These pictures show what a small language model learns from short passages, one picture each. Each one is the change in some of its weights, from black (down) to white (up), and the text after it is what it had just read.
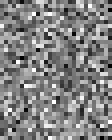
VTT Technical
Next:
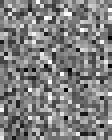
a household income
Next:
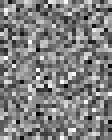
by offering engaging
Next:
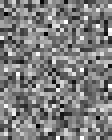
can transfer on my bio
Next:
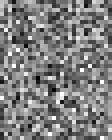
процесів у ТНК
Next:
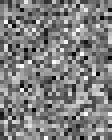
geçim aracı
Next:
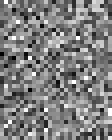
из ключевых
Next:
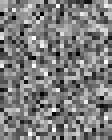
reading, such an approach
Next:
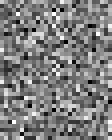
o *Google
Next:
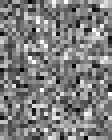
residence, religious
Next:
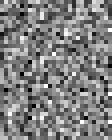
predicted (black)
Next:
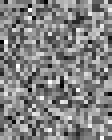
edge) and vertical
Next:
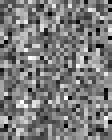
yillarida rus
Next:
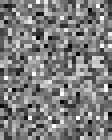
relaties een
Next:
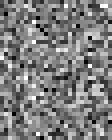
millones de personas
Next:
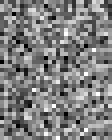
which causes changes in efficiency
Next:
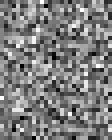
of an OCW
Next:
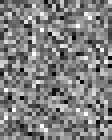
removal with good
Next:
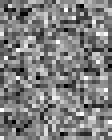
healthcare professionals,
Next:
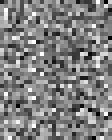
TCRG gene
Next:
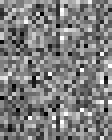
more security while doing
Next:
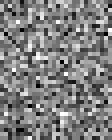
development is important because trials
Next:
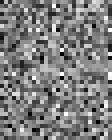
and increase their suitability
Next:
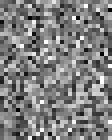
secara jelas
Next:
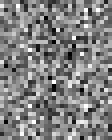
The ACLED research
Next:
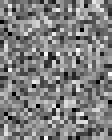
що позитивно
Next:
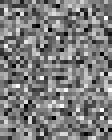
reported by Alemu
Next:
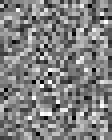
Status in Type
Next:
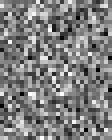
case studies that promote the
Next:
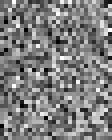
kidnapped for
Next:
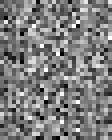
in young children usually
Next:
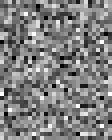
a new header
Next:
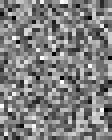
suatu hal yang
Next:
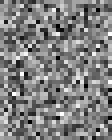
be the multiplicity of
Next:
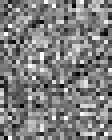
group, a main effect of
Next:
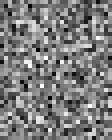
in Transportation
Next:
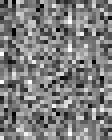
e deixamos os
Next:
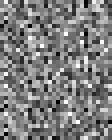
dynamics due to its r
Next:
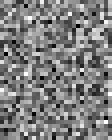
constituting about
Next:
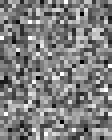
terms of reduced circulation
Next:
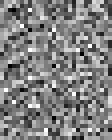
و علوم
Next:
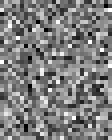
different values according to change in
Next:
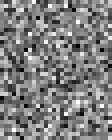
del cosmos; sin
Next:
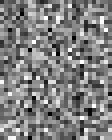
(LO) frequency
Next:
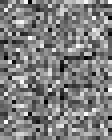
even if they cannot be
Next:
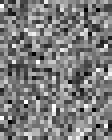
the software implementations
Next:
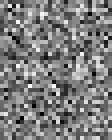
who are familiar with
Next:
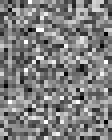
are inserted to the
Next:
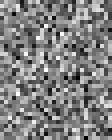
Educational Research and Training
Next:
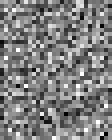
marketing and distribution.
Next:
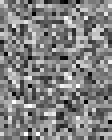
as outlined above.
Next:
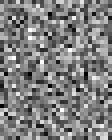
model achieved an average
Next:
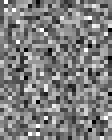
seleção, busca
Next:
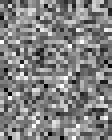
is understood as
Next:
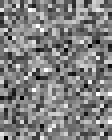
flow in a column
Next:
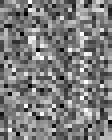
scalability of such
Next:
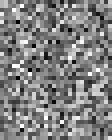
der Vorhang
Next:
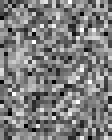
- VARGAS,
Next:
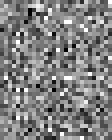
me respeten tal y
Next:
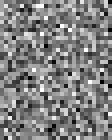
recebe a Pequena
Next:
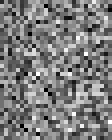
for the effect of similarity
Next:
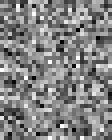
Realizzata in due
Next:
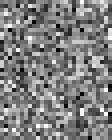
line, reflecting its limited
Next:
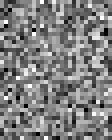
Thus, such programs
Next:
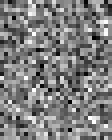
to education, purpose of
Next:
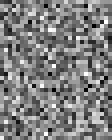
and pixel-based
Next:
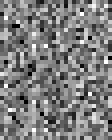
à distribuição de
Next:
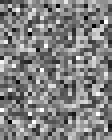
and accommodation are
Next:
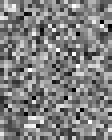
o livro.
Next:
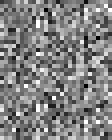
the total number of followers
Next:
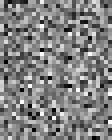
IHD is one of
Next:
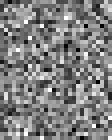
зада- ти
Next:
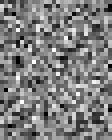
this guide is to assist
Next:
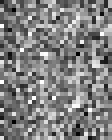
Furthermore, these
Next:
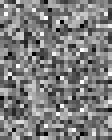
manufactured in
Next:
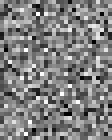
weighing IV.
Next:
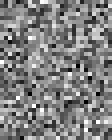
fact, in the present
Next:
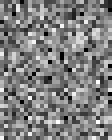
There is a huge
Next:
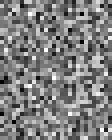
and School Education introduced
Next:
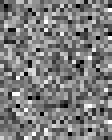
the dehumanization of
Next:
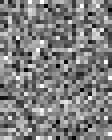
of extraction between the values
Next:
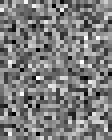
the Americas. This
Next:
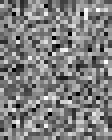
for the *Social
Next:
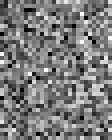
more different from relocate
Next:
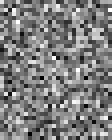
both residents and
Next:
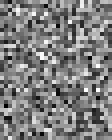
and (2) the
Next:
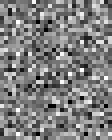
the risky wind
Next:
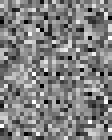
de Araguaína
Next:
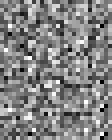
world, and members of
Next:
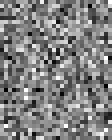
nutqida teng
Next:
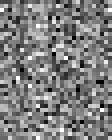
no reliable data could
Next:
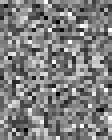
instant it reaches
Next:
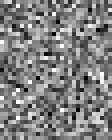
Die Latenz
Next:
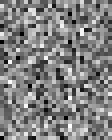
turns (5,
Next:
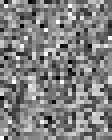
reciclado de
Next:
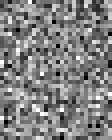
aim of this study was to
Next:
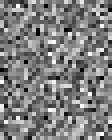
III and Type
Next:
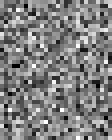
literature. One can find
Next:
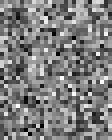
survey questionnaires.
